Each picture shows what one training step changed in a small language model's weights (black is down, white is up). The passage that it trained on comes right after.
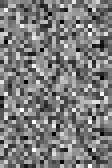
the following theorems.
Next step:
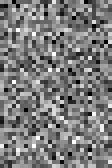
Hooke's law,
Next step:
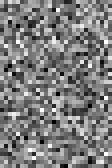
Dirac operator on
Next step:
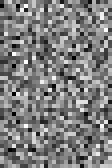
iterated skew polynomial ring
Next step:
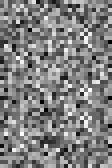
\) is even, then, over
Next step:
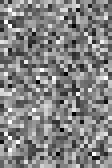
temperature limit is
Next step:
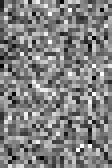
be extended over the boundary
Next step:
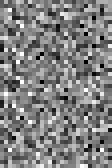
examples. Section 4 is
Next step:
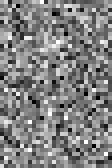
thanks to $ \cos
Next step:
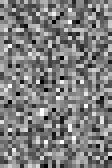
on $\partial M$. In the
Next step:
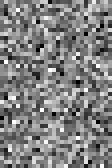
(T) = \C \setminus
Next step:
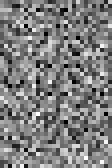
As \begin{gather*}
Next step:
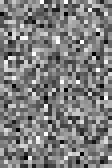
in hindsight. An
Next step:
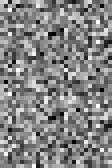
can well balance the
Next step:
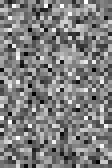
The Zag numbers can be
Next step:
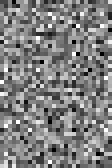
graphs and bipartite
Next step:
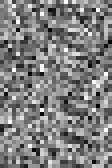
} T$, we have that
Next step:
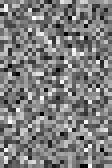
as in Theorem 4.2, we
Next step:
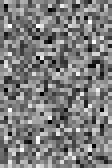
(vii) This is Theorem
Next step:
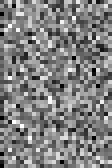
the total system mass),
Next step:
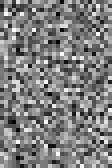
type for the inertial class
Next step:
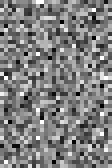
the reverse direction of the
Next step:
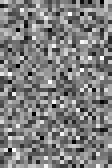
a particular solution such that the
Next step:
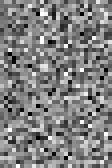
Top right: Example of
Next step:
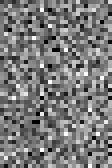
0. \end{equation} This
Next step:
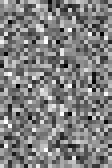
that the assertion of Lemma
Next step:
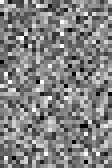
clear bridge between
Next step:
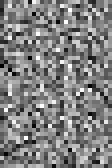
can be extended to an element
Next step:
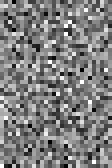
\in I, i \neq
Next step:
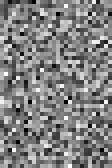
E^\prime$ on the first
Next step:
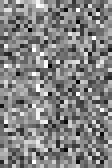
next question is
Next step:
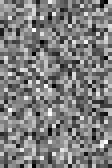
the combinatorics of
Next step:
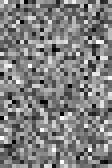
$$ and the zeros are over the
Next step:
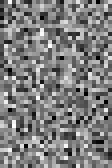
totally $m+1$
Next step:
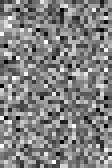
exemple on obtient la
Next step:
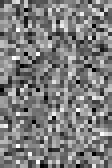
the Hessenberg
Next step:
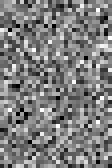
assume further $\frac{\partial
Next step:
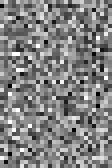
the above discussion, we can
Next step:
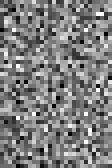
static users in the system.
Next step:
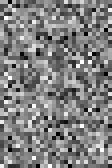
is equivalent to \begin{align*}
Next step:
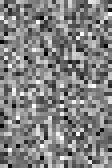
is parallelizable, then
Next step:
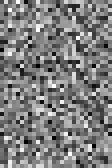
is positive definite. This is
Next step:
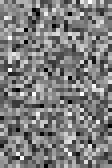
does not have a classical ring of
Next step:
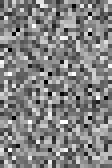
only these samples that
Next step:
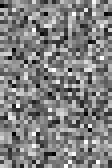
\alpha ,h\right)
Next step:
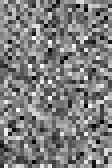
$f(x)$ over
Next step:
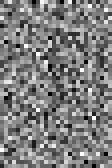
of collection of indices
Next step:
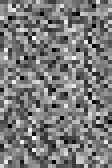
$$ and moreover the scalar
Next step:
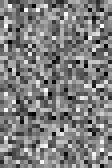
$n$ goes to
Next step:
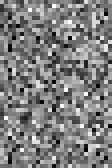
$k$. It would be
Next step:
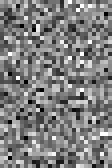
grant of the Flemish
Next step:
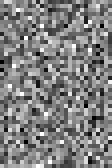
(up to isotopy)
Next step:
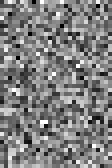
indicating that it is a
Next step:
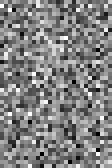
attraction can even extend to
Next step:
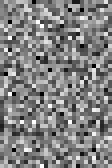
residue was not
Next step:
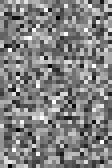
moduli of semistable
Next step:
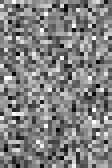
numerical multiplier introduced
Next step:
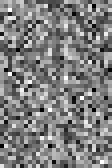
we have on the one hand
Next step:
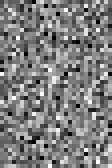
O) = 0$. Considering
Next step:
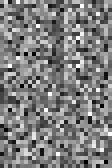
we compare the simulated data
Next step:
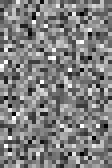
by using a standard change of
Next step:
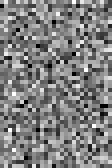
the same topological surface with
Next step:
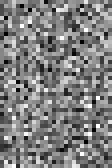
has recently found uses
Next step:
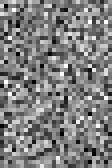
regions is preserved.
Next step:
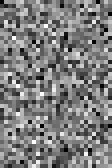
and formally verifying a
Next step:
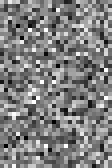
Dirac schemes,
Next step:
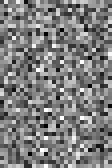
is a uniformly bounded sequence of
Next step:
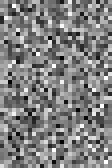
of the kernel but
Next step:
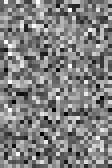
an isomorphism $\chi :
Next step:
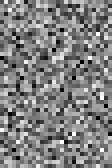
is displayed in the
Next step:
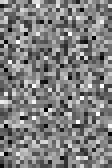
a cyclic permutation of
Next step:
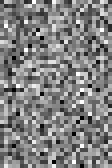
concerned with the
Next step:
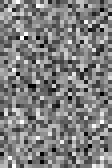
$Z$ is affine and
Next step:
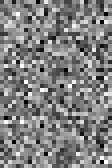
and moments of the first
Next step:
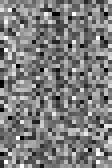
networks. The
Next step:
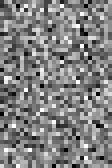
a skew-symmetric
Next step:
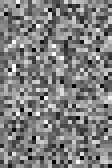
of $A$, we get for each
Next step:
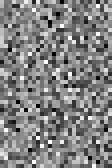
making inference
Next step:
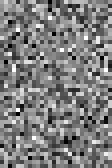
that for small values of $r$,
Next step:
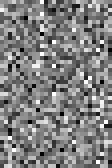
Therefore (a) follows from:
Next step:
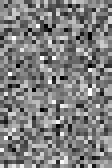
$\R$. By the properties above,
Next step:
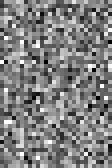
and double integrals,
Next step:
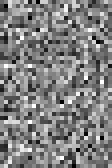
cluster (solid
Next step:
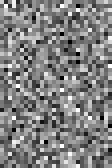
implies that pyramids
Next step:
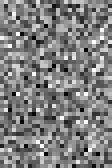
$L+1$ spaces
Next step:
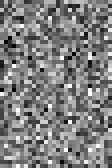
which is given by the graph of a
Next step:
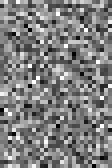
the rationalization $\Omega
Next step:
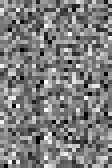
\notag \\ & \qquad
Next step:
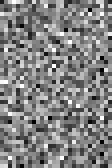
by Meyer and
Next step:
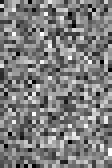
so that we have smaller probability of
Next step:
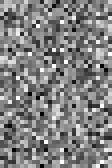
field of norms functor
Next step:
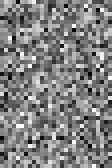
generalization of problems that have been
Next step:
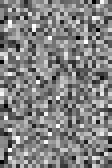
the given basis is permuted
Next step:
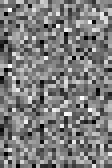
also periodic and,
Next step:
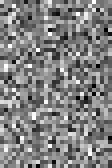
& \quad \gamma_s
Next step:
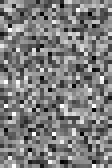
Z\"urich} and the
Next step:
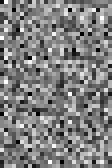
been studied with small sample
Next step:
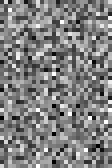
space is the product of the
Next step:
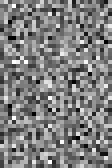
prime alternating knot in
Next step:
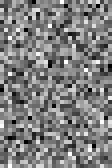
is prove that this is indeed the
